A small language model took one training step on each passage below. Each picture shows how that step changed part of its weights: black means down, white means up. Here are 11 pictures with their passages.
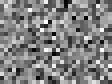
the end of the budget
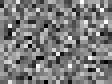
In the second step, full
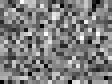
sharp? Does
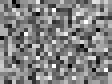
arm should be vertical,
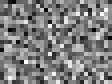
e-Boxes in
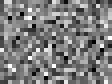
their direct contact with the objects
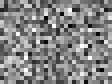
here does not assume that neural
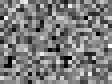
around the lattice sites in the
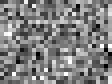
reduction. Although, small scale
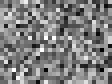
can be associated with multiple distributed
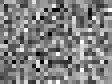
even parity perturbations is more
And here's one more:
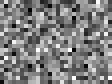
Tughuan Village
